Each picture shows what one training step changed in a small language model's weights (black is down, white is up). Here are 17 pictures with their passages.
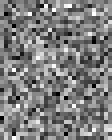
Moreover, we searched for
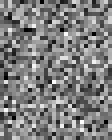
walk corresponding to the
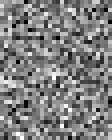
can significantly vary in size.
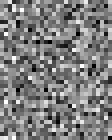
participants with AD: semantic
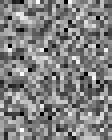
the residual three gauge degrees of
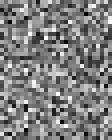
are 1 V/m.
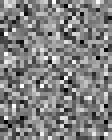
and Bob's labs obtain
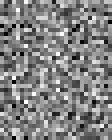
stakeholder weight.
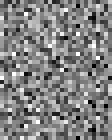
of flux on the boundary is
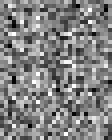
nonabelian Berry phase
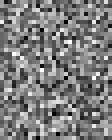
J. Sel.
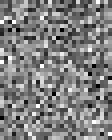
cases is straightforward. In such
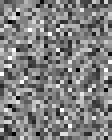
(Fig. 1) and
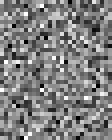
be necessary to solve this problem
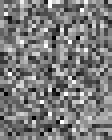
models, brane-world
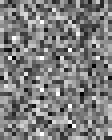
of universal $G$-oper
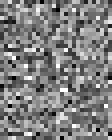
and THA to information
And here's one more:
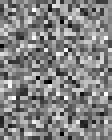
to construct satisfiable
